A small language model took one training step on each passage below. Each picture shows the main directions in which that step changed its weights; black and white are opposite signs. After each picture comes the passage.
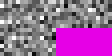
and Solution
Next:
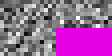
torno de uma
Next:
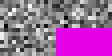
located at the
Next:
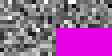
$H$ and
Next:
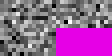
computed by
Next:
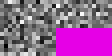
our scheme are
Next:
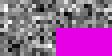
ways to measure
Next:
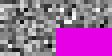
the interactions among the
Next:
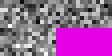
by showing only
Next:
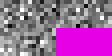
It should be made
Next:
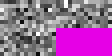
the implementation of the
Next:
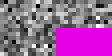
de actividad y
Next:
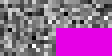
as below:
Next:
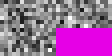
to the increase in
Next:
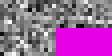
identify certain features
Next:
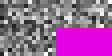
expect the temperature obtained
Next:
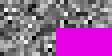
former line of
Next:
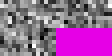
does not require
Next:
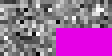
the ratio of the
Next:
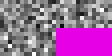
limitation is
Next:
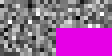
prior public sector financial
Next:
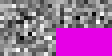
but this type of
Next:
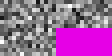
this model, and
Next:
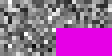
a diffusion
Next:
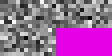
species in the
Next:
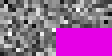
medical activities but
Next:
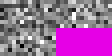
the reason of
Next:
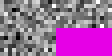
experimental data for
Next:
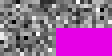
scattering with the
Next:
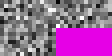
The results show that
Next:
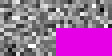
of the coupling strength
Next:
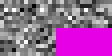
outer bound for
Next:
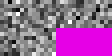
opened up
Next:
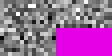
a synthetic
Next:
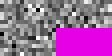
flat bands
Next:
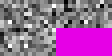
interesting fact about
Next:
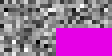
achieve the best
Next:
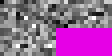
power consumption of
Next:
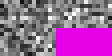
to voluntary
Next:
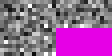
5. Conclusion
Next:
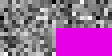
important consideration for
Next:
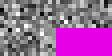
exponent higher
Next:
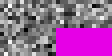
pedidos para
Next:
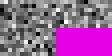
meses de su
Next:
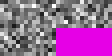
focuses on how
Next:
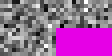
of a certain
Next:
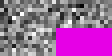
accounts for
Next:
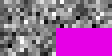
creation of this
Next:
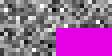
three down
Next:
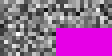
as social media
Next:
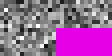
to acknowledge
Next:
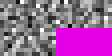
of solids
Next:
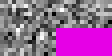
function now has the
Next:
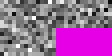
in regions of large
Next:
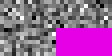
interview process be
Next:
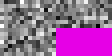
around which the
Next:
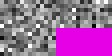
assessment with
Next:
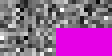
knowing the
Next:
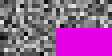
will assume the
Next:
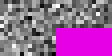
which are used as
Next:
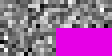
of neutral
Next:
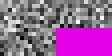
Of these,
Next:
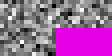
transferidas para
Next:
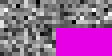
plate (we
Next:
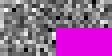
combating crime
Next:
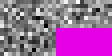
basic education,
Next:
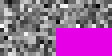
increasing distance. In
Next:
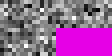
games: tag
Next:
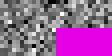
experiments in
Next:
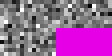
For instance,
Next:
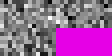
total friction
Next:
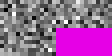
lower panel in
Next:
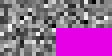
who are in different
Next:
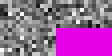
the symbol
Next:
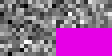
remains low such
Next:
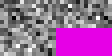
to time of
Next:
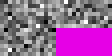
optimally functional
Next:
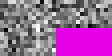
the learner.
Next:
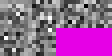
absorption heat
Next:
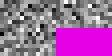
parameters are learned
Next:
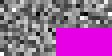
can overcome such
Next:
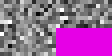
положення в
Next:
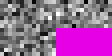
process continues
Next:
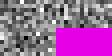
with the University of
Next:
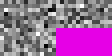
involve the use
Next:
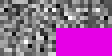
latter would fit
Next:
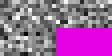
discussion of the impact
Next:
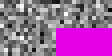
Science Institute
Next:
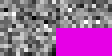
титул –
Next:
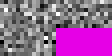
has its maximum at
